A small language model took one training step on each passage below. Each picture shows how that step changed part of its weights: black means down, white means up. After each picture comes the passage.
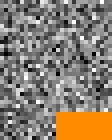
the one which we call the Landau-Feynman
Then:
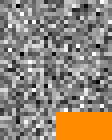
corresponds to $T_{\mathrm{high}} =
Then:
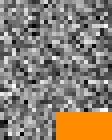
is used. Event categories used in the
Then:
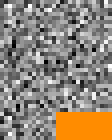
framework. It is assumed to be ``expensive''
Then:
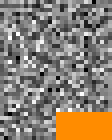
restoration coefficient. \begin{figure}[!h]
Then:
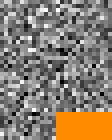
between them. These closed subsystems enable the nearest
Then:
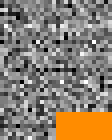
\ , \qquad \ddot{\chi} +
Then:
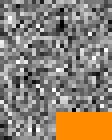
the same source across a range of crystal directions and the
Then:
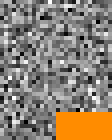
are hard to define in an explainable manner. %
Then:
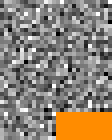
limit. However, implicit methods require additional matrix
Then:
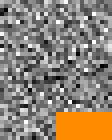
from Table \ref{gjmvalues}, the
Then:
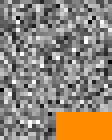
triangular form. Thus we can separately evaluate the contribution
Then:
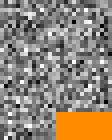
scale globally. The contemporary focus
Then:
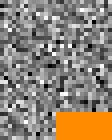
s_{Destination}^j) \\ \quad
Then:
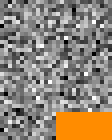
other words, there is a tendency to the formation
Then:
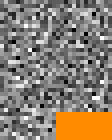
in respect of FP potential, we have now
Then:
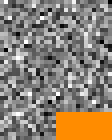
probably due to water absorption. Consequently, the observed
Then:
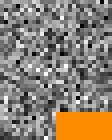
constraint to transfer the data in time or to maintain the
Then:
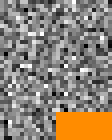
bulk yet remaining away from the boundaries. However, the
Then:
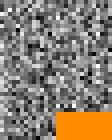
a comprehensive evaluation spanning both seen and unseen
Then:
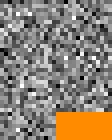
around a cosmic string,'' Phys.\ Rev.\ D
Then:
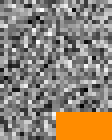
in \cite{ferrando2020general}).
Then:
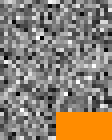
truncation of the partial wave series. A different approach
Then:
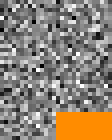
processes to generate predictions, LLMs can, as we
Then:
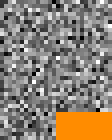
reduction in $K_a$ in the SC state
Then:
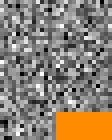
with calculations and slightly higher than the rocksalt
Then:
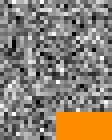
seem to be a good solution, but standards
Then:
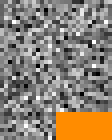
\cite{KSS} we considered symmetries of some
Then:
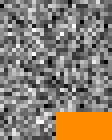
with $p'> p,q $). Moreover
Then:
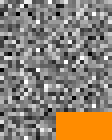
\begin{table}[h!] \centering
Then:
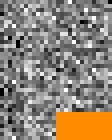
\\ \nonumber & & \langle T(a)
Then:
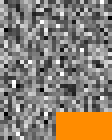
larger than expected, but much smaller than the mean for
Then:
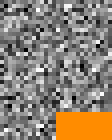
are only two distinct couplings (of course it is well
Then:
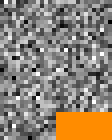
the task to propose a form for the extended fluxes and
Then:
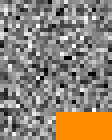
marked the beginning of a new era, the
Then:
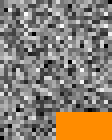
different techniques to obtain speaker-specific durations
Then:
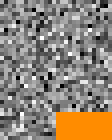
learned dictionary atoms. We capitalize
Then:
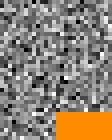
O}(1)$ in the regimes of interest, one
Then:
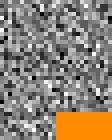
examining the chemical potential as a function of
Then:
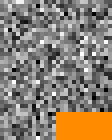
percent when strain is larger than 0.06.
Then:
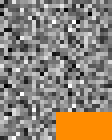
is given by[11]: \b
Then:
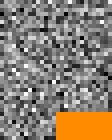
large $p_T$ is seen in the overall
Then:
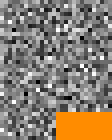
are non-maximally entangled states with
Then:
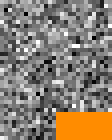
an efficient memory management mechanism that (i)
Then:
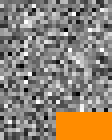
window shrinks, when $\lambda$ is almost
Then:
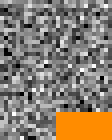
each acting on one of the Hilbert spaces ${\cal
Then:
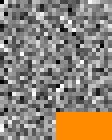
string theory, Kempf, Mangano
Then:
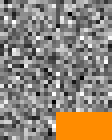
therefore, we do not elaborate on it.
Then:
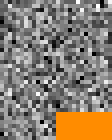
asymmetric truncation scheme does not guarantee that orbital symmetry
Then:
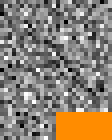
\ref{fig:mole-fraction} until
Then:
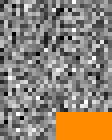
physics.** Specifically, the development of the storage ring and
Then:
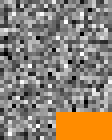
the large $\tau$ mass. The predicted branching
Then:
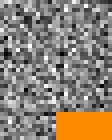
varying the direction of an applied magnetic field. Note that
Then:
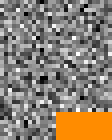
indicating that the multisensory condition not only improved
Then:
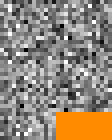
whole area of the layer (and dot) becomes
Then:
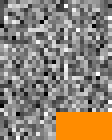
means, we obtain a clear signal for the form factors
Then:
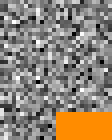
Furthermore, we speculate as to whether the information
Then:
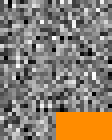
the Choi matrix for the process acting on
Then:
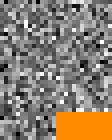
only the third SMC X-ray pulsar
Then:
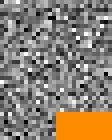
rotation at some radius from the central star. In this
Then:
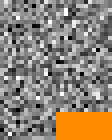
hard to improve. Prior work in HCI investigated
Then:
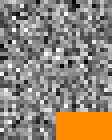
shown in figure \ref{fig 5}. It is
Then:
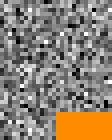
cavity of the array. This is dual to
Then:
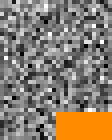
much firmer ground. In Sect.~2
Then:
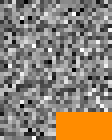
constraints not only for the functional form of $\xi$
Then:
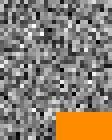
emerged as a powerful approach, with
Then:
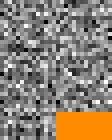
+ \delta\Sigma(K)$, where
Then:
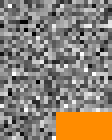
\tau' - \pi$, in above equation yields
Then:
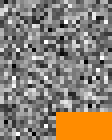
the hybrid method, even though the computational cost is slightly
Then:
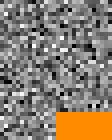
that the most dominant mode of eGFR variation
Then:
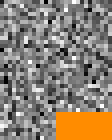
the perpendicular magnetic anisotropy, in graphene/TMDC
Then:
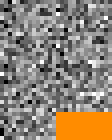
apical orbitals i.e.,
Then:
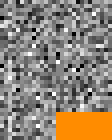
The value of $\phi$ is set to
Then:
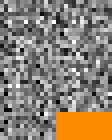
speculate that the relatively low ionization parameter of the
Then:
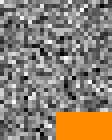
the customer billing layer.
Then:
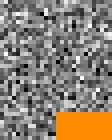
b) 5 ms fluence is $<2\times
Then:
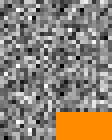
to identify the ethical considerations of the language
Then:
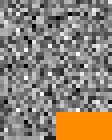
{Tresse}, {Bottini},
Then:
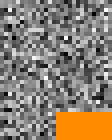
criteria, the fit procedure of the signal, and the
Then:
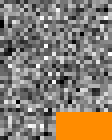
$0$. However, in this case, we keep
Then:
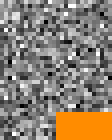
at its perihelion are calculated for the selected
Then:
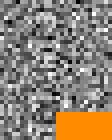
The form of this solution is preserved by the following
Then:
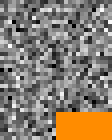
where $M$ represents its $ADM$ mass
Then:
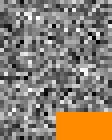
measurement induced decoherence, since a monitoring of the optical
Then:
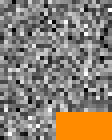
perfectly atomic strong SOC limit). The pure
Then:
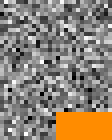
requirement risk. The aggregation of these
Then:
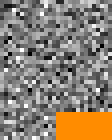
a particularly useful result, these dependences have been summarized
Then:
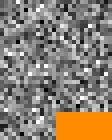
specially favoured centre of the universe
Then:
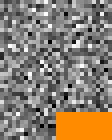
real initial Gaussian wave-packet, these correlations appear
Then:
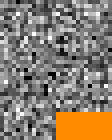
the $x$-vertex corresponds to expanding
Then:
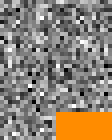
size of the simulated systems is far beyond what any other
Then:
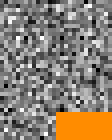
subradiance, respectively. We now consider the intensity
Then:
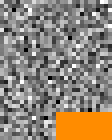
approximation when the true summary statistic likelihood is approximately
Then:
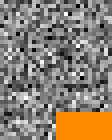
of motion of a given field in terms of a
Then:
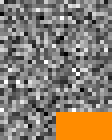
of the LFV processes: we get \beq
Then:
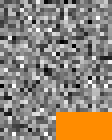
region and image force lowering, it is not clear
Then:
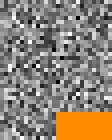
can then extrapolate backwards in time. We
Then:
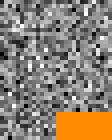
58$ cm$^{-1}$ determines the time decay
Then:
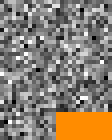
of the normal cameras will be stars
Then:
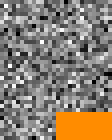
addition or subtraction, they applied an inverse gamma correction
